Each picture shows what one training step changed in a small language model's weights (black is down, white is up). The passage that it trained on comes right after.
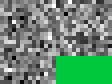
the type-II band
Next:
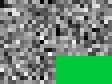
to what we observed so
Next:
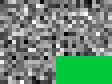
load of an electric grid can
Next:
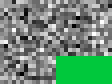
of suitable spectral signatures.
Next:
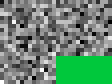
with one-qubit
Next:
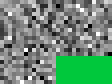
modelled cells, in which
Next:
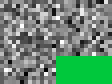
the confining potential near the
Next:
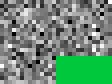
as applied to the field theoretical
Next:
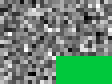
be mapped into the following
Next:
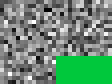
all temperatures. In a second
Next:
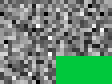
discrepancy to the large scattering
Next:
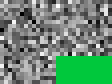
complications as the suppression
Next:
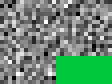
other than the bulk fluid velocity
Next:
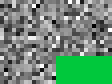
this section we will show that
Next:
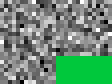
affected surface area in these samples
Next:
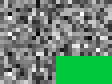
for subjects with small
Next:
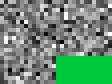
galaxy. This in turn acts
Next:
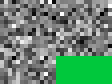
as a tool to estimate heat
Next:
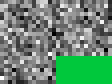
units, and conceptual
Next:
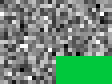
within a top-down
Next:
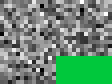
the CUT result of
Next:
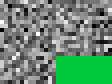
investigation of these correlations has been
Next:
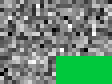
calculations for a range of matching
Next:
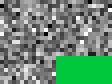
as (7d) are
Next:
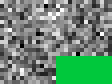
data rate requirements at each
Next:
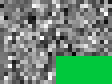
compression affects chain
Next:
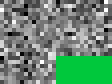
loader system needs to
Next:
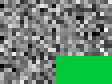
that need to be fit
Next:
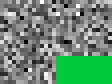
engagement than funding
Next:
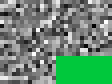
\mathbf{E} +
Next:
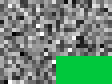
highest resolution SPH models.
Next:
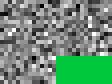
The form of the action is
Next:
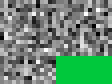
oscillates with a shorter
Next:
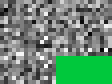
between the experimental results and the
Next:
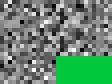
last line represents our combined model
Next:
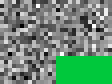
it can explain the universal presence
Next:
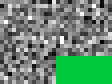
in this study patients
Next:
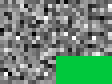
corner cut depth. |
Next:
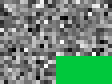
SNe recovered in the
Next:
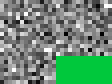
may have different, {\em
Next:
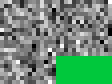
in $\delta$ fares
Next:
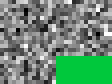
of the channel, we
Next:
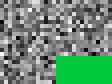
in the long-wavelength
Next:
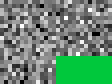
are transferred to the
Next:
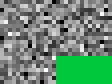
such that all module types have
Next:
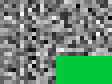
\end{align} The
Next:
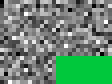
and $s$ for entropy
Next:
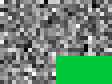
shown to play an important role
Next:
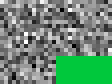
and the unobserved common
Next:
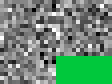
production rate. We find that
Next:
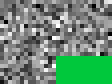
be rewritten as \beq
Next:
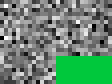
paradigm enables testing
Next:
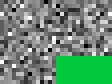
for randomized requests
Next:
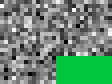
energy POC differs
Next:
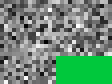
in surface-mediated cell
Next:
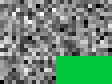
saddle point and the
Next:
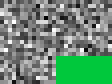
Agents then respond
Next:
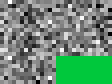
been stripped away from
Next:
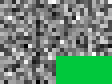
to provide service for mobile
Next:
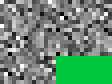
barrier. This construction ensures that
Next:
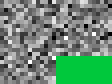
magnetic resonance (NMR)
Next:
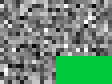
H_{\rm tun}=\hbar
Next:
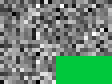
allowed to be removed from a
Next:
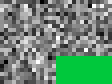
as is discussed in the previous
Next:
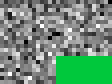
conditions that the electric field
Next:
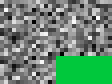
should be generated first since the
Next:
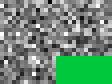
a compromise between more
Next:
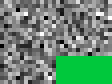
solar oscillation evidence. A recent
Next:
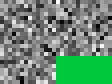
to deviate from the
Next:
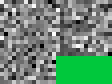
with identical univariate
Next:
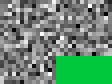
vortex picture is most
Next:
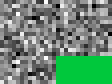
and $\mixAng
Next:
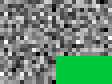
involutive closure,
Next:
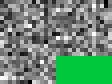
Survey Design}. \newblock
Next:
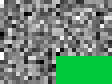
if $X_S
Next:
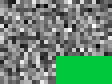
that the Higgs is in the
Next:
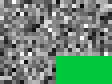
phase control and beamforming capabilities
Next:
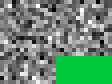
Face of Nuclear
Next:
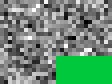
several empirical feedback loops are necessary
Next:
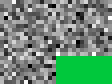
supertranslation invariant.
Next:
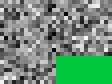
with leakage between two
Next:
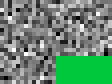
when put in contact with
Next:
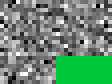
and OH is for practical
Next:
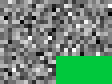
merger ejecta. The evolution
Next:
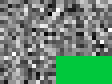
found that the profile of the
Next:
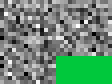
which would be many orders of
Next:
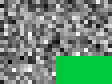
an elementary two qubit operation which
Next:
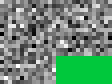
to achieve final-state resolution
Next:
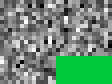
categories, intermediate families,
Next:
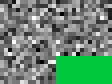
Ohama, M.
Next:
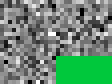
of structure constraints on modified
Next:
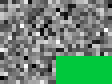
possible first layer solutions of the
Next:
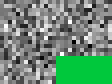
only the precise locations of the
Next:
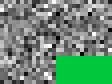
distribution is quite different from that
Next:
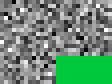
bound state. In the limit
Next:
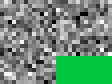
discerned from Figure
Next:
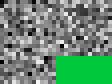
the system. Although a
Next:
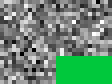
expected activity indicated by the dashed
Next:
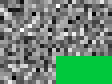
our proposed Hierarchical
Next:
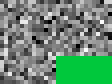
This suggests that for jet
